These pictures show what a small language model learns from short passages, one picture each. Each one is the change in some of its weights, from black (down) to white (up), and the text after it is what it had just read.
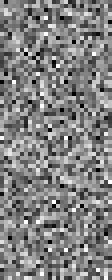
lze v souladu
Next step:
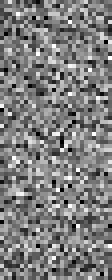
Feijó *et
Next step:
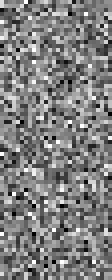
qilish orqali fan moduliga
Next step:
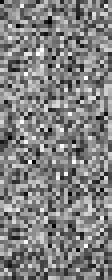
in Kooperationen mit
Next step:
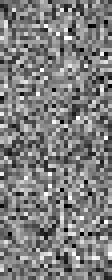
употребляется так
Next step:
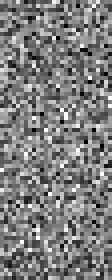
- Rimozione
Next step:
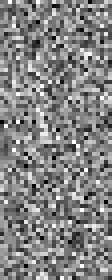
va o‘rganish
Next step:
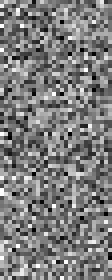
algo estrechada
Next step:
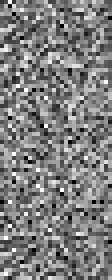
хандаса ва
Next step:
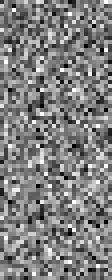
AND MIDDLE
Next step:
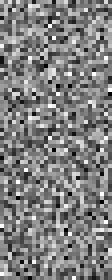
de espaço e duas
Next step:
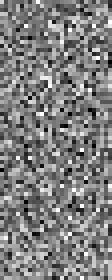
shaxsning umumiy va
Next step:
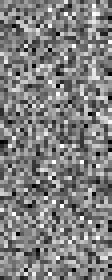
Física atuar
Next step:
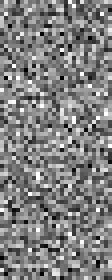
Deskripsi Input
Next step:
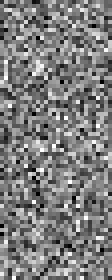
organizó la literatura oral
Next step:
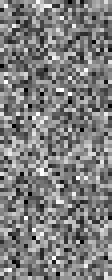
و موارد استفاده
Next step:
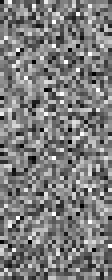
simpatizantes en
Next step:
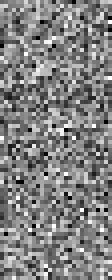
IN HISTORICAL
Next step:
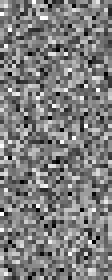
Masyarakat", Vol. 1
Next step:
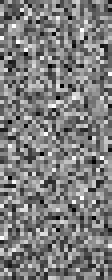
compleja, indagar
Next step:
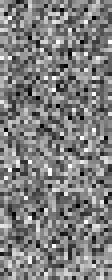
diretamente ligado a um
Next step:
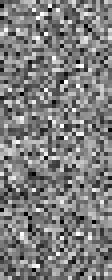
тилни тизим
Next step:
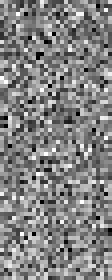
ta tishchali
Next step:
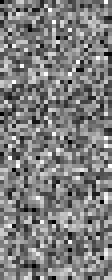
pada tahun 2018 yaitu
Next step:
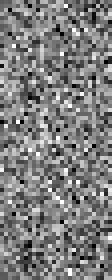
asosida tarbiyalanishida
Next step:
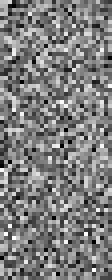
genética encontrada en los
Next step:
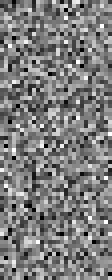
da shoir umr,
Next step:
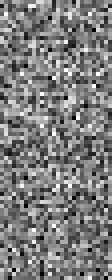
of War on Land
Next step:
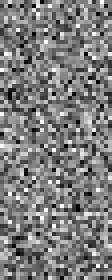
niet worden gevormd
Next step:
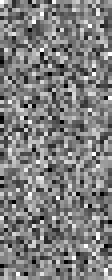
Reabilitação física.
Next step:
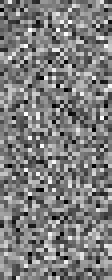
Durante anos os
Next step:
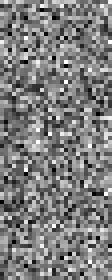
Les entreprises visitées
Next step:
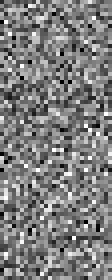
історії та
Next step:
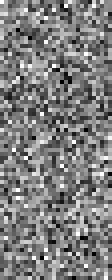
tuzilishiga ahamiyat berish
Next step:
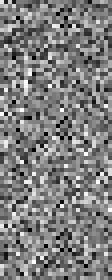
фізичної культури і
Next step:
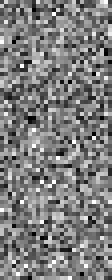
pengetahuan serta
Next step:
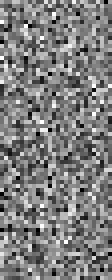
the impact on the
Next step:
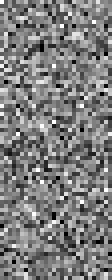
foydalaniladi. Milliy
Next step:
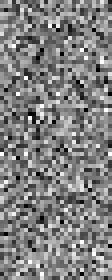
ifodalangan ma'no
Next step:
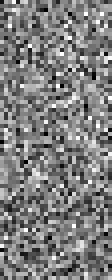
transcendental, yang
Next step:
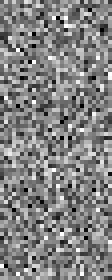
nazm nafasi,
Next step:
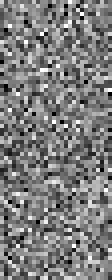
је произишло
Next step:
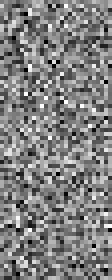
ixtirolarni xalqaro
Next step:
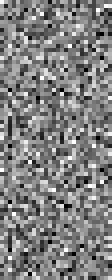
real del projecte.
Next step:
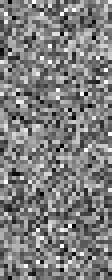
en çok sosyal
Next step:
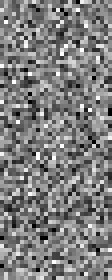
nilai signifikan
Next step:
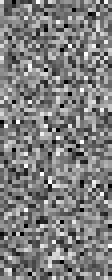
bunday o'tishlar
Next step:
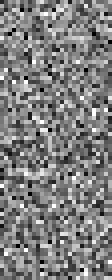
the founders of the
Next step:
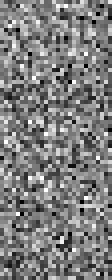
що дає значно
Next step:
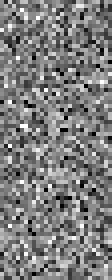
з самого початку
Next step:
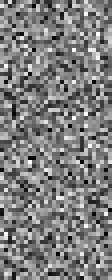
coletiva, pensar
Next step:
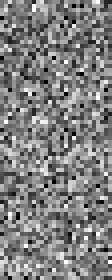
como la ejecución de
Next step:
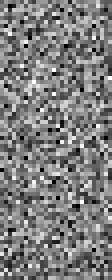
aprendizagem, em articulação
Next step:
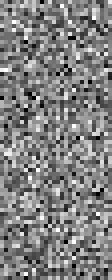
lipsa unui
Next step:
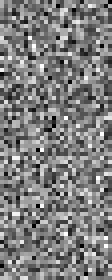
recursos tecnológicos.
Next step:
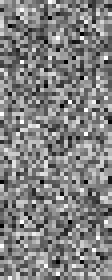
bola yordamni qabul qilish
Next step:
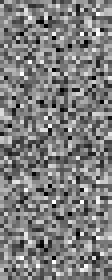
Bu esa konseptlarning
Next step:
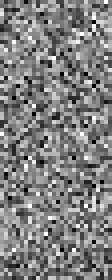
o'rni ochib
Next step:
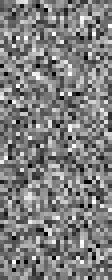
Mikiciuk G.,
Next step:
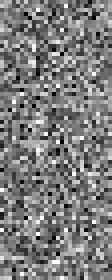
francesa. Em
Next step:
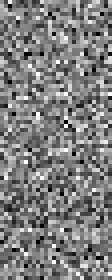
que possa ser mantido
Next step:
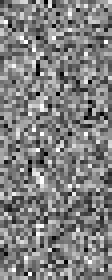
are Jobs to
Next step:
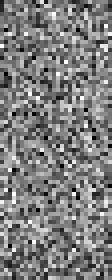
contextualizada a la
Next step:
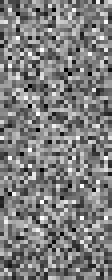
diperoleh informasi
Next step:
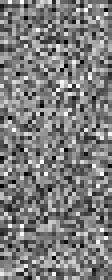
Las condiciones de frontera
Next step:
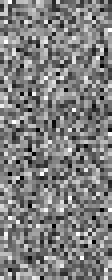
de alunos de uma mesma
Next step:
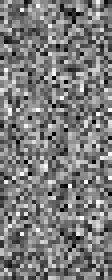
concentraciones utilizadas fueron:
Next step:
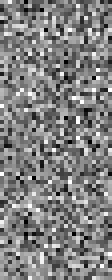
olib borilgan yoki/va
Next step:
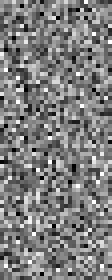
unsur olarak deprem
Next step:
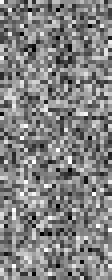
uchun avvalo milliy
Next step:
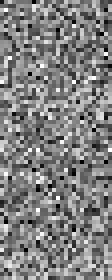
era organizado e como os
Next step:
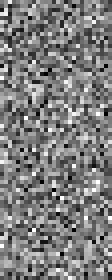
de estudio, características del
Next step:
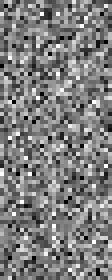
и Галицкий.
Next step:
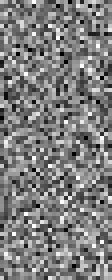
у школьников и
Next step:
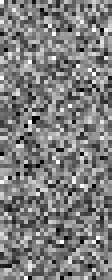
mehnatni tashkil etish
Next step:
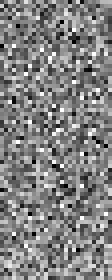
S. Pushkin
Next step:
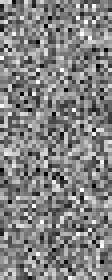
de mortalidade foi de
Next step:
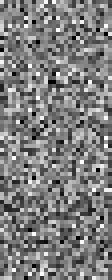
Pelat Baja
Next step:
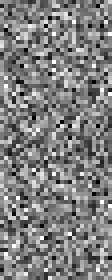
если принять,
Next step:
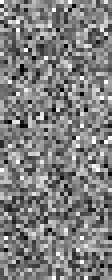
hamda asliyatga
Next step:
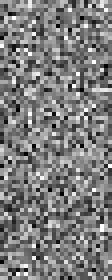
que é comum não ter
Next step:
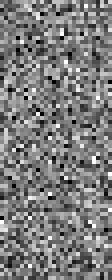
aprendizagens A integração
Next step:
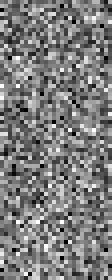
modelos predictivos en
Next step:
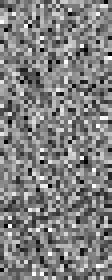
the development of artificial
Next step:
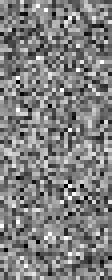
inscrits dans une
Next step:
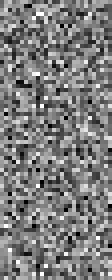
și în cadrul
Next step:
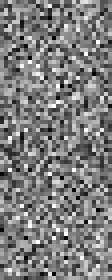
и технологий, создание
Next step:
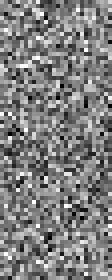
пищи, а
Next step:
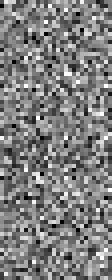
8. Verhoef
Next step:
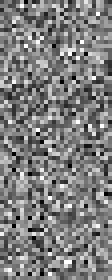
a una gran cantidad
